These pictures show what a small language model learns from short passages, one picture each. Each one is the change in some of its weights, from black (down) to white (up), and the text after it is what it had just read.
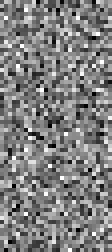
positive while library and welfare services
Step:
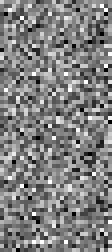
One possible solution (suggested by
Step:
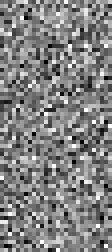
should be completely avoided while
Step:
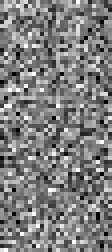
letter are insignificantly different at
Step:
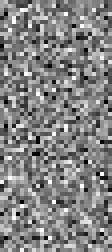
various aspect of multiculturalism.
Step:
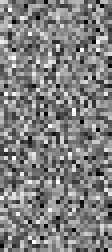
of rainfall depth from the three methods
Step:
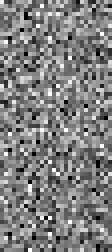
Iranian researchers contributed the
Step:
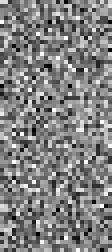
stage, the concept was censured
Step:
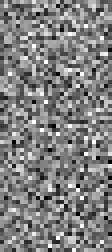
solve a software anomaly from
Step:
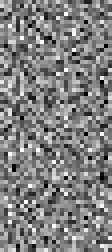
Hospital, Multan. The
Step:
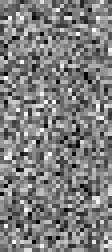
290 inhibitor molibresib
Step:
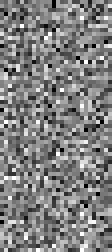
Quality of Human Resources
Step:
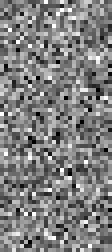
The masses of the samples differ from
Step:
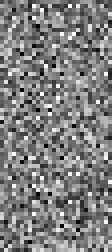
and has undoubtedly played a
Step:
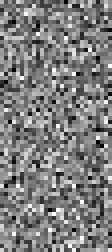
of GenAI across the health system.
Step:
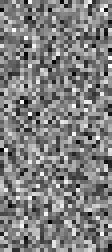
coupling 5G and Wi-Fi
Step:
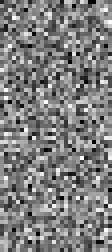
we talk about work-life
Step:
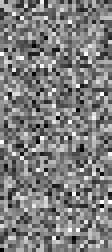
anatomy. Values are
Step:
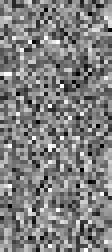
is used [2, 7]. This technology of
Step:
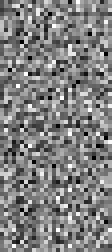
literature methods¹⁰ by condensing
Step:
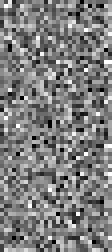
methods for evaluating deep learning models'
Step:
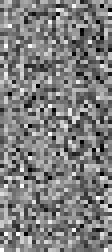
Dellepiane, M.;
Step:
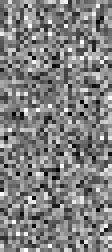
the large number of machines used,
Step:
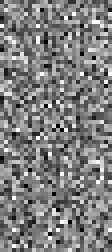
both convict cichlid
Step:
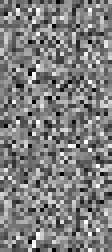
is called probabilistic
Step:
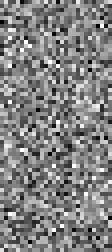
Basically, this is theoretical research in
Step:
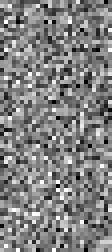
such a life style would be the existence of
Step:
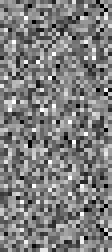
y) e^{-\lambda y}
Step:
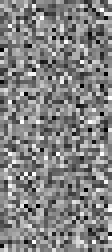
Specialty Hospital,
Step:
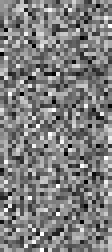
PD charge magnitude is nearly
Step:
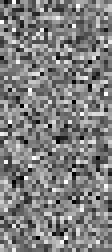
a acceptor in the classification of
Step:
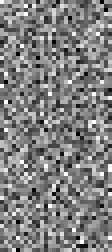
S&P Capital IQ Pro, while
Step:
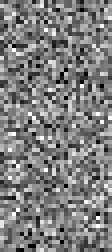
considered the most appropriate method in
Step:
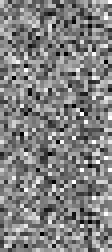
in Kharkiv, although some
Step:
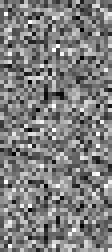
Metropolis have not been studied from
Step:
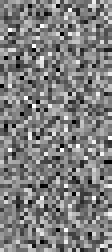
geomagnetic sensor.
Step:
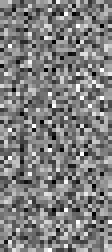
governance, standards, inputs, and
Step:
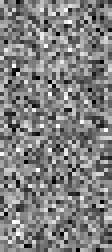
mechanisms, and officer performance
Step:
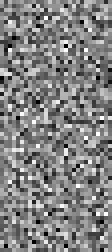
and lifestyles of modern
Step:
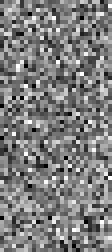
will show how human-centric solutions can
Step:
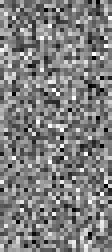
goal is to examine whether these films
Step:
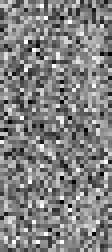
additional 2 weeks in both groups.
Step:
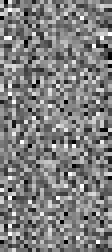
of Department of Quran and
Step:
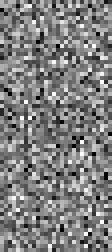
world - To investigate the significance of the
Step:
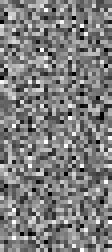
more detectable features need to be
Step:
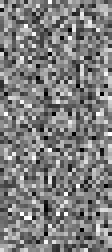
and p values less than 0.05 were considered
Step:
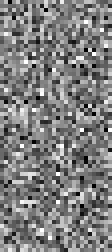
use of collaborative sheets. 2.
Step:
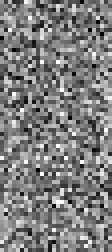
period all sample units selected for the study has
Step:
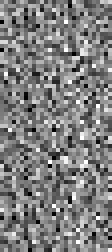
while the minimum daily temperatures were also
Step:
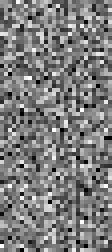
valuable in optimizing and improving
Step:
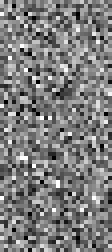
uneven, and in poor condition,
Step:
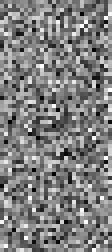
will go a long way to enhance students'
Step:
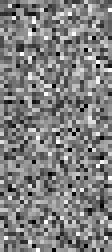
number of sequences. The Hadamard
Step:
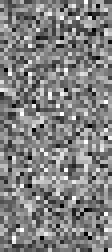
above-mentioned kinetic models.
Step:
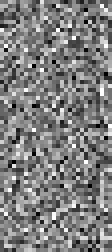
2040 and remains at this level until
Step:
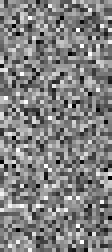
and parent's social support affect the
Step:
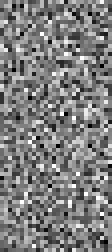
with OpenFOAM, other
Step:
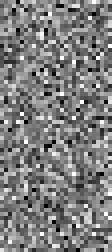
split tensile is different as compared
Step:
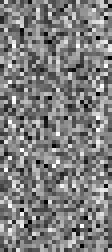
on the proper use of the herbicides
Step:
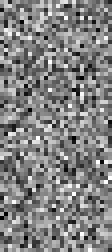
that the participants comprehend the structures and
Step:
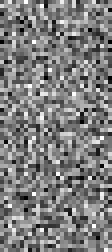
predefined operational taxonomic unit
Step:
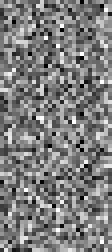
be made available to direct field plantation. I
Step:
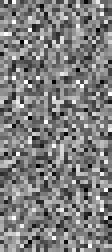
mA, a photocurrent of
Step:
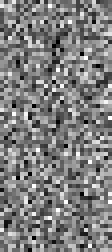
the result of increased fluidity of the
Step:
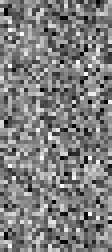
Economics Education – Lagos
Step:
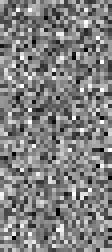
3.4% of its total lands area
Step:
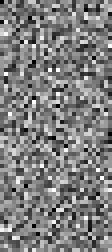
massive amounts of data, which are
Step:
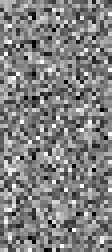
PT. Jemla Ferry,
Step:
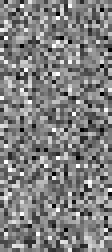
chronic Effect Dose,
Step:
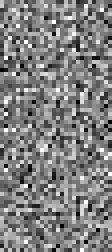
Brazil's push towards
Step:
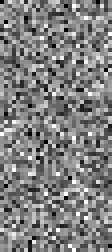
alien administrative structure of the
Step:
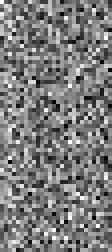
on the part of other leaders. The
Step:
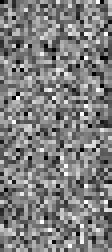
market to the macroeconomic variables
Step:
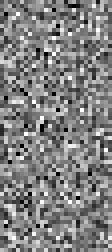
the six controllable axes,
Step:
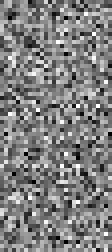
unfolded in Vietnam,
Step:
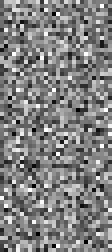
answers. Identifying the
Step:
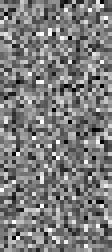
interactions. Common physical methods
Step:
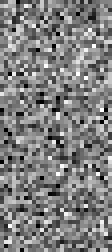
remaining unrated items by considering
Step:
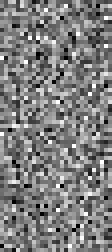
natural persons with regard to the processing of
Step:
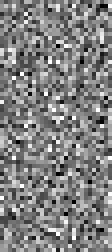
contexts urban food production is
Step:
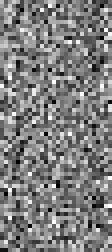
the economy’s import dependence. Such
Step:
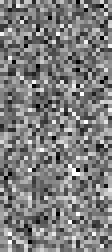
highest value with 1.6620, while
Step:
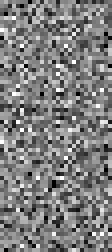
Fasil (castle) by tying
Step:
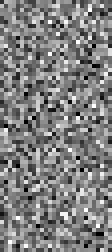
*The Summa Theologica*.
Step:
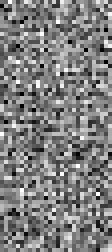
visits to the doctor, there is no
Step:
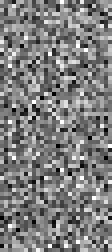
Hydrostatically extruded samples
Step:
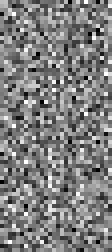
usefulness of the preparations is
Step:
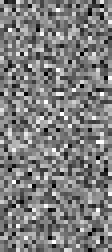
AI is unclear at this time.
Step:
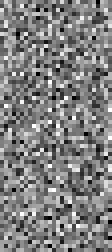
farms, sampling methods are currently
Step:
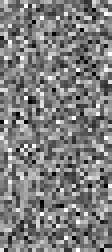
College & Hospital,
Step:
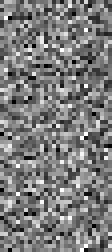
authorizing the report clearly identified.
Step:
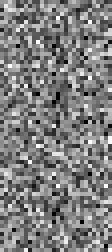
case of small flow, when the fluid
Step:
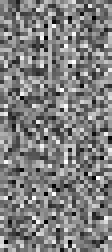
process. Keywords: Information
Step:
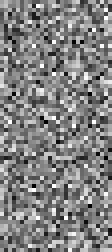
when the channel is not known.
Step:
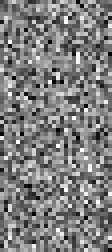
Russia will do everything in
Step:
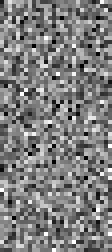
impActs IN The earth
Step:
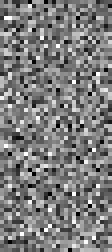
moral and cultural code.
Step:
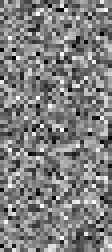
Related items are neighbors
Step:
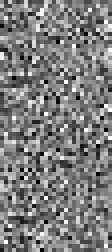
Therefore, taking into account medical
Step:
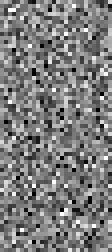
in light yellow needles,
